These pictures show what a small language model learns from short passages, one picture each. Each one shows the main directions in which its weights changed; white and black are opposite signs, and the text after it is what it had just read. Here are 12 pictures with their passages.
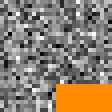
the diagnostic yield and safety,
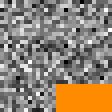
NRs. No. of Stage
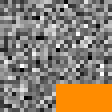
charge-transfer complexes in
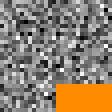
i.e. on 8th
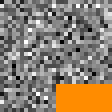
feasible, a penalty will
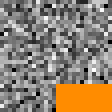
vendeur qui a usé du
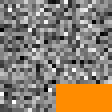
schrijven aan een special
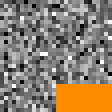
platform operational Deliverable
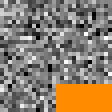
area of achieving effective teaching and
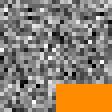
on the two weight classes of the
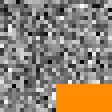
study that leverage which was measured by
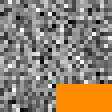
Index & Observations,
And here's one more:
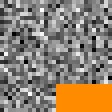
responses to the interviews with the
